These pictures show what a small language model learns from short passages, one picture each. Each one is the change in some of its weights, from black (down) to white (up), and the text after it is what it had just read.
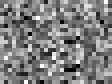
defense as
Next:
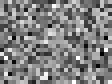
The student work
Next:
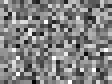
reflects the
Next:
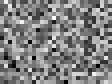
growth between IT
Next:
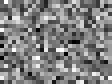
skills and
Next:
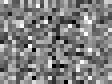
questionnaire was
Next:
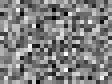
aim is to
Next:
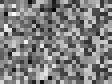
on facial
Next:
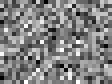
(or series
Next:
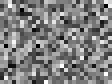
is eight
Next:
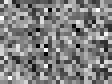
from the results of
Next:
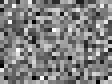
the individuals'
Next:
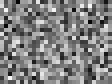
and bed
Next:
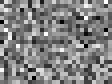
sale of
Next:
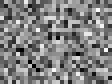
this issue.
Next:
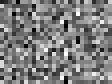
priming on
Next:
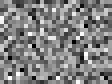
from the environmental
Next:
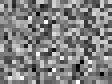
relationship for the structure
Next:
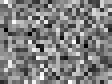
presented similar model
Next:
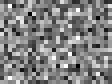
in the formation
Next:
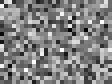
of carbonyl
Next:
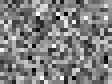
lead glider
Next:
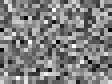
effect of such
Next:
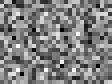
and its national
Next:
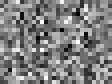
nuclear data
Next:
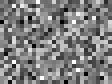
LT, and
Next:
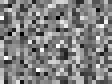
we suggest that
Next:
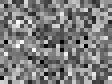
the TA values
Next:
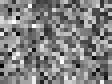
in recession
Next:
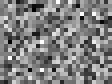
Setting We
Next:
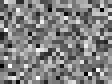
further studies.
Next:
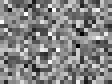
into the factors
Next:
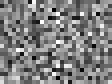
this proof system
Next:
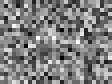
to avoid
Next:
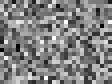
record the
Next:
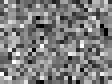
in Data is
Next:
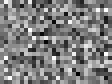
on the properties
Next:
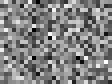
when the complexity
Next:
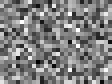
the Findings
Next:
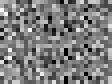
of Years
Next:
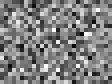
the activity set,
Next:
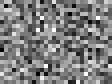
of view, from
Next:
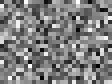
the project"
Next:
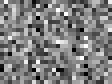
can be done
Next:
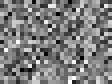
one medical
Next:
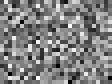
stable patients after
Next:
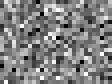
become more
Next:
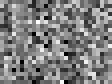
method with resource
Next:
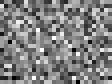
the central
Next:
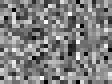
not require additional
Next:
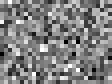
Figure 1:
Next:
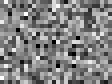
identity and
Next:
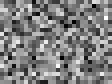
and constant
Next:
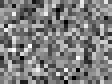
were looking
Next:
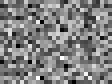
present study, the
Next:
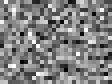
may lead to development
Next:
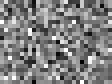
steps to
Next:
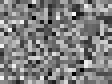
of settings
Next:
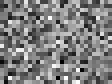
this study, the
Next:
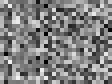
accuracy results with
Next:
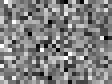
released from
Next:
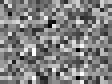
social media obtain
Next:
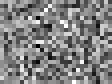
paper examines the
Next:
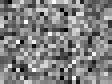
(and, in
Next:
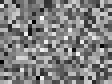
in patient
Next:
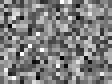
and 10 were
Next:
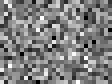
similar to human
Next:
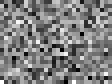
the distance of
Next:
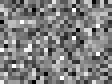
have run the
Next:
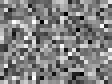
evaluation give
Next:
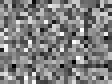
all of the other
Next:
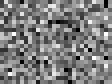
been a full
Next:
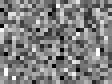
rank FC
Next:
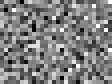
trunk and
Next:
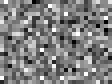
would take into
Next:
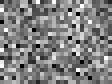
so a is
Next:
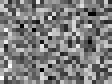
due to their high
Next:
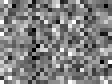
available, in order
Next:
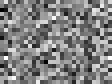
treatment strategies.
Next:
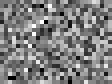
The Use of
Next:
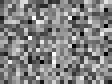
an optimized use
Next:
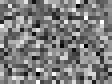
k chosen
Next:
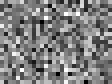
to pink under
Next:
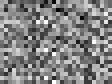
applications in
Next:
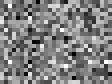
present in an
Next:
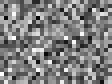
is another major
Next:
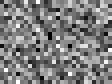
the discussion.
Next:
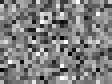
Difference in
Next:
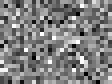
to modern time
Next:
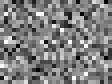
fall in
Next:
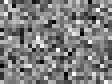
reducing risk factors
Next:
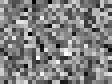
how search
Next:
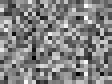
believe that
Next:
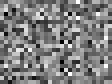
the genome
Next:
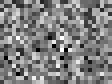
and G.
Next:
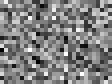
relations thus
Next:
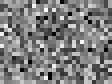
of investors
